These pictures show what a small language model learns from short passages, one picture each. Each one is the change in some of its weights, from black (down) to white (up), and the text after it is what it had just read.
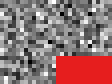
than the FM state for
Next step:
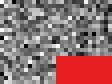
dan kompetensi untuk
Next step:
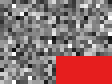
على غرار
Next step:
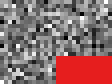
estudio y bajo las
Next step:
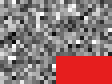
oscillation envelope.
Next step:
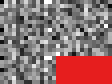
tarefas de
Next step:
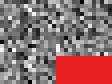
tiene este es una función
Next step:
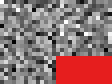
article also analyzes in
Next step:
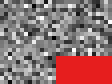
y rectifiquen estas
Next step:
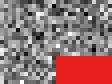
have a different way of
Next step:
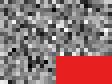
fits, and to use
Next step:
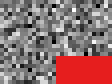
use and facilitators and
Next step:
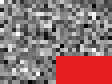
chiqishida suv
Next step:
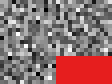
РФ); Доктор
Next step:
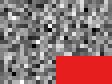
of cloud such as high
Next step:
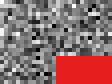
paytlarida ularda
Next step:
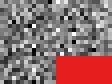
low-rank projection
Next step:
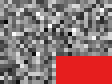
derived.The Weyl tensor
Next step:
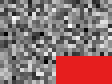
semisheaves of
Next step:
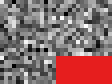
а в республики
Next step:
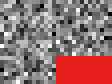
a possível influência da
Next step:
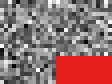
originally derived for evaluating
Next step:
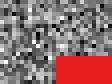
Ijtimoiy, iqtisodiy,
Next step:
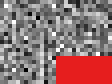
so'z boradi.
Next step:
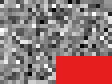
von Schritten ist
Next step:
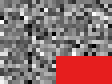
mass movements, and
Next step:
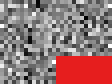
to reproduce the real
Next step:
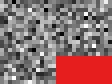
Борисової проблеми
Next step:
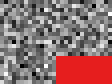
bonds in graph
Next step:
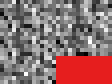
otra, de tal modo
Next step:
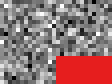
treated with partial
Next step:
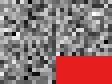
is called a two-way
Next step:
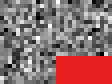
modulator; DL
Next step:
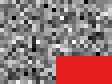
atoms (a general cluster expansion
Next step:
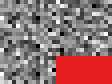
spontaneous water transport mechanism
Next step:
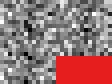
those for the rest of the
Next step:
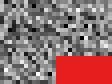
folds (except
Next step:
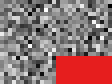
at resolutions of a few
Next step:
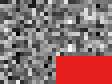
Badiiy makon,
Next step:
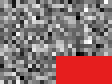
Aguila) segundo
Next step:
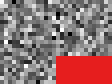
як діяльності
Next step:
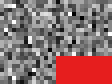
subjetividad, es
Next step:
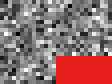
ao outro. A
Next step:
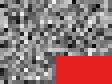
a particular time instant.
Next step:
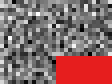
ham ko'rsatib
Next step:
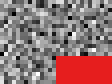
then give a more general
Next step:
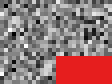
component added on to some
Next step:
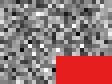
is improved at the
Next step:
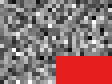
band case considered in this
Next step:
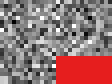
justify and understand the
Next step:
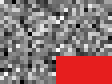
и в то же
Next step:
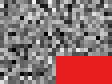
For this analysis we use a
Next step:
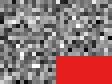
## 5 Results and
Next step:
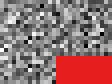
(по работам
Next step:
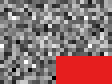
of SEM-EDS
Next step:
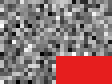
that the HI clouds and
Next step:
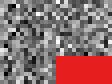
predict a substantial
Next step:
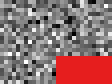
ijtimoiy jihatdan erkin his
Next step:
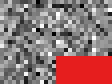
as being composed by
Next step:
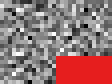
still be useful in such
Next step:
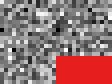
error/failure induced
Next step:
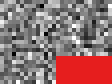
the topological charge density. As
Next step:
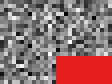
of human agency:
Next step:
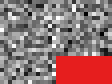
of the parent star's
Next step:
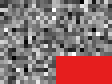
el abordaje
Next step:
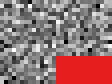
the Personnel of
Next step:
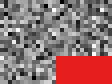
spectrographs. For
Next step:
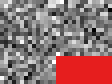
our potential to match the
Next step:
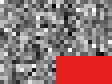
: The World Bank
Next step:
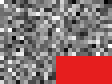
dapat dihubungkan
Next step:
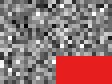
we can further simplify the
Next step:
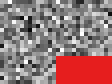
della sua monumentale
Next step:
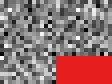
The ensemble of states
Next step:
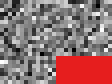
im SWB ist
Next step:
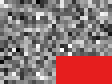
continha óleo
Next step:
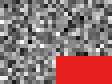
$m$ is the mass
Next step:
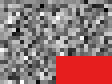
(within a time interval
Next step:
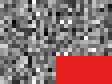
Here, $\tau 2
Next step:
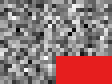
offer a more standard
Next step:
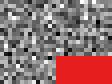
of diffuse X-ray
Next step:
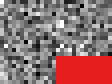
kerak bo'ladi.
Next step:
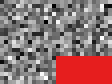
- \frac{\partial
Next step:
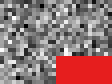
in the numerator can be
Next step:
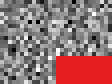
It is a common feature of
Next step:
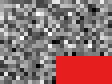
would lead to an absorption of
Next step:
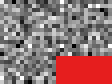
и улучшения
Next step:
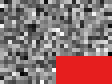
topic of this article,
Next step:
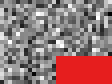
is determined by the minimum
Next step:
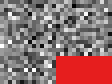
of the technology developed for
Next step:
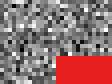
territorios de Estados
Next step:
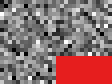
derived mass we followed the
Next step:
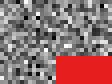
tejido del manto
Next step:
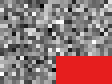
for brush systems is the
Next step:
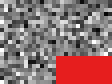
compares it to the spectra
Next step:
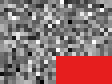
of course Eye is
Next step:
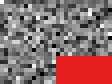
тугунлари а)
